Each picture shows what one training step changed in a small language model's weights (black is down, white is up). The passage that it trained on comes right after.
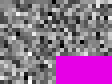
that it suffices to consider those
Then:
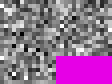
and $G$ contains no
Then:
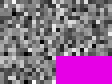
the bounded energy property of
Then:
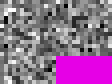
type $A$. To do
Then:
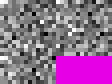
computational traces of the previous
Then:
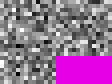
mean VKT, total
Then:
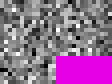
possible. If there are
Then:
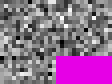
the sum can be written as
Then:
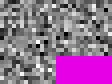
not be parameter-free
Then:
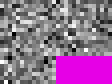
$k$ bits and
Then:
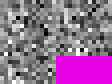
flow in weighted Sobolev spaces and
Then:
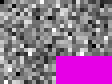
and the versatility
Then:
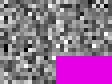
permutes the roots of a
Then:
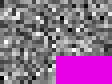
size. Should this argument
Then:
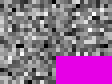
\rangle,Tr)$. Since
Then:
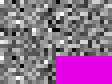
addition quasi-projective.
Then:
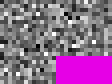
hand side the the graded pair
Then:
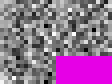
However, the conclusions of
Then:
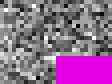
tiling $S
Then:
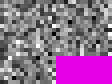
that our model excludes
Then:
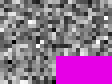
fix a ``flaw"
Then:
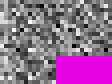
Mat. Zametki
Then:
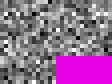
be infinite. Some details of
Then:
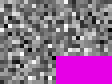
fixed integer, by then
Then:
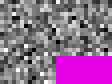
to over-refinement of
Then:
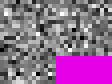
this structure in the following
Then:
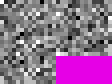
\left( \lambda,
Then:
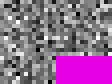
him to the next step
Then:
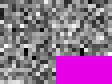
can be thought of as
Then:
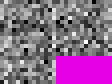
same assumptions and conditions as
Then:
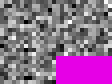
not unitarizable with respect
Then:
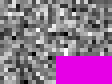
the adaptive restart
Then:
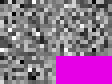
selection problem (2020).
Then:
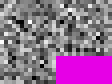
Then by Milnor's
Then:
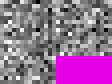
recommended for this
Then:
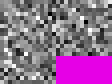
that imaginary modules do not exist
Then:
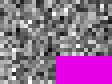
$\cvt$, the dependence
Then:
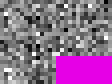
recurrent systems of linear equations
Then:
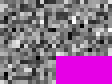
equation $$ x(t)=
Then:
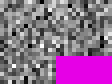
CMC hypersurfaces in closed
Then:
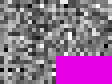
stacked one upon the other
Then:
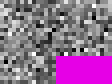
the unordered {\it
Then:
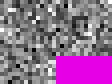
element $E$. To solve
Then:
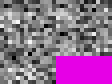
finishes the proof.
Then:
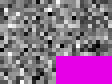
of undesirable
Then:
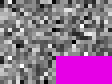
constants $a, b,
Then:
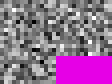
Consider two more indeterminates
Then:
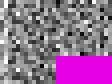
Arnold's style
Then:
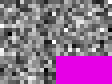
$P$ is regular,
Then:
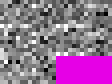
communications, we assume
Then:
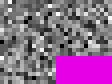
level of $-\lambda$.
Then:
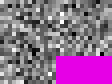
by solving a related Poisson
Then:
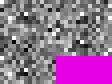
-- produce power saving error
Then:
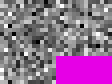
MIQPgrb and
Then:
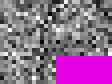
that a class of groups
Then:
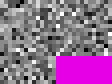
their neighbors. The goal
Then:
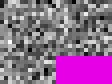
version of the phase transition conjecture
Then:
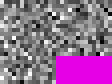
is achieved precisely when the admissible
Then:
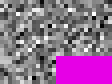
\cup F$. Hence
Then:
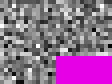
3}$ denote the number of
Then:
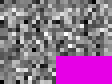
examples depending on three parameters
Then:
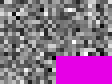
C*-modules.) Let
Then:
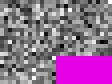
be applied to $\Omega$
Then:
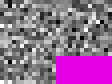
Note that in the above we
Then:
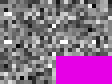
above construction allows to build
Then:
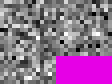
a point $b \in
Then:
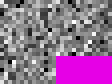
fields. The envelope does
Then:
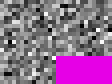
typical {\em induced}
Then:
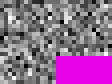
step change in the number of
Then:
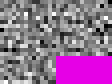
have a stronger statement; see
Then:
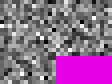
we choose $\alpha,$ the
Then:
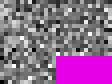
the real data sets we
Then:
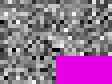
general conditions under which such
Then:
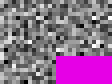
tensor comes naturally into play.
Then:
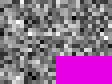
of separate interest.
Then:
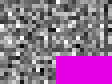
3 we lower this further to
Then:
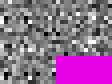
plane.} \textit{unit
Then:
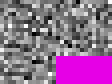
transform each ensemble}. We independently
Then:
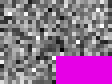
holds if $h$ is
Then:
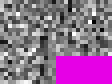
then there exists a basis
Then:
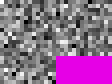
to denote these associated graded
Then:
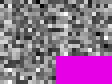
the Grashof number
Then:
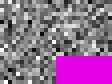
can be proved that is a
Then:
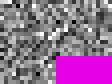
less than one fifth
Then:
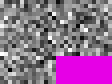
is an application of the Gauss
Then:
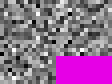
fractional Laplacian on the
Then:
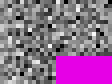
by 4, the following three
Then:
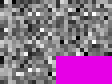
treatment planning as well as
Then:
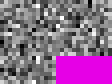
following a comparison of these
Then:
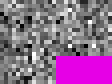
groups of fibers.} To avoid
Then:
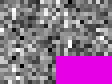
projection error estimation obvious.
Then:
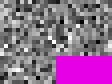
the latter series is almost
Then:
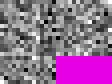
that $S$ is
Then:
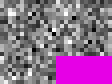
and regularity properties of the mesh
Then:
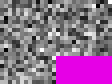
operator $D$ of a
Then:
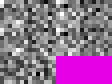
supported off of the set
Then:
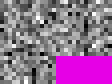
mention that the current solution procedure
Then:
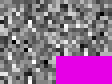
moving spatial units, then
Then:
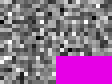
distinctive feature of some
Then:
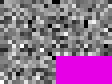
prove our main result, Theorem
